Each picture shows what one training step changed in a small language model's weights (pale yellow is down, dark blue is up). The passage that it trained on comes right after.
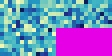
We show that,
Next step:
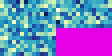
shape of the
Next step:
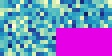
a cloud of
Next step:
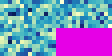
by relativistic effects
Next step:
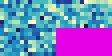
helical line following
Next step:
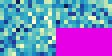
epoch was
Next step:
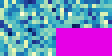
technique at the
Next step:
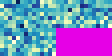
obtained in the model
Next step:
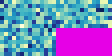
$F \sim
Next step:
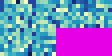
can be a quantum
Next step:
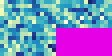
to be the
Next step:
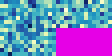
obtains that the
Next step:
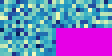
The latter is possible
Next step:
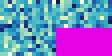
From the result,
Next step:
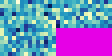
shifts of
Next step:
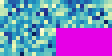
of magnitude in
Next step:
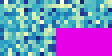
effective description all the
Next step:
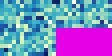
covariance function
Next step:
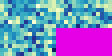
with the length
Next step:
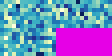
present, their
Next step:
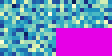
time, increasing the
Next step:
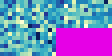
word list
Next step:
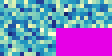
its inverses
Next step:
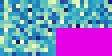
systems. In this
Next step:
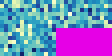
dimension. For the
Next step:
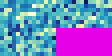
past many authors
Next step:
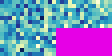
(selected from
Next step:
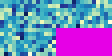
also calculated in the
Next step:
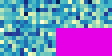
often resulting in a
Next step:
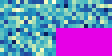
dimensional viewpoint
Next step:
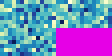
one assumes that
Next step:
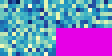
The singular points
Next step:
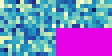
extension even to
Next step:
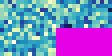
$j$ with
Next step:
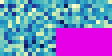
allocation optimization
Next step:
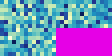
particles are labelled
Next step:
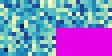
measured in the normal
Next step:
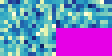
Warsaw basis
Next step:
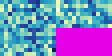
to the explicit expression
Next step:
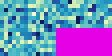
England test
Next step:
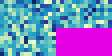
integrates both
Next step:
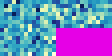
higher hazard
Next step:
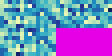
logger to the
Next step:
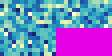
this method does not
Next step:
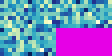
require the full
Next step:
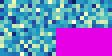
form \be
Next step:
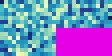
only propagating degree
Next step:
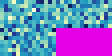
state vector. Note
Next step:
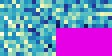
reach up to
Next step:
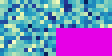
location as easily
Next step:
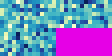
for dark energy,
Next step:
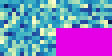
in the absence
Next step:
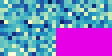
radius $R$,
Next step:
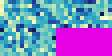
to fit a
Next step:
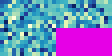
is well defined.
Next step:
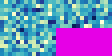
original neutrino and the
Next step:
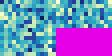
if the density of
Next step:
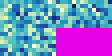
$, we estimate
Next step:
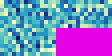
informed of
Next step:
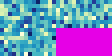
states, which can
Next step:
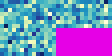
operator evaluated on
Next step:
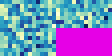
component, since it
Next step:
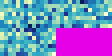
potential according to
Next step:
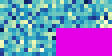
magnet of the
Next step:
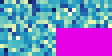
obtained a number of
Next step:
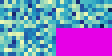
standard model predictions and
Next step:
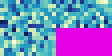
scale is given by
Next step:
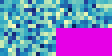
as the proportion
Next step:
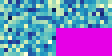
of the central correlation
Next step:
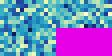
gain being
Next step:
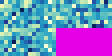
We now take the
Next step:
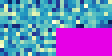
There it was
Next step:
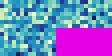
we used the
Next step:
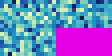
been explored,
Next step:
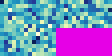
a new idea
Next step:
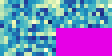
of the sample
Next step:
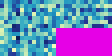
the case of
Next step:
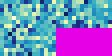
that a lot
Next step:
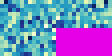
This is because the
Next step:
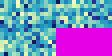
laser fields on particles
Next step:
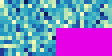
gradient of dust
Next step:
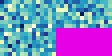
are simply two
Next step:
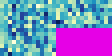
clusters determined with this
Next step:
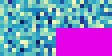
and potentials
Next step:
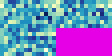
of the potential
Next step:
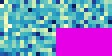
In particular, they
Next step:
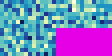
direct regression,
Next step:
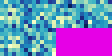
matrix eigenvalue
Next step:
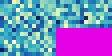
mostly enough
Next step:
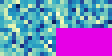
particular, considering the
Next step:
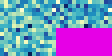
RQEP relative
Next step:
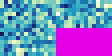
in 2D
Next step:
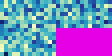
important contributions on this
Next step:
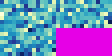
however, that the
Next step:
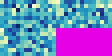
of asset
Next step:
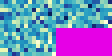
the Holy
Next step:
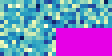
These observations suggest
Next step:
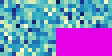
enable further research
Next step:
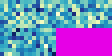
experimental data is
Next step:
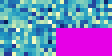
The $\delta
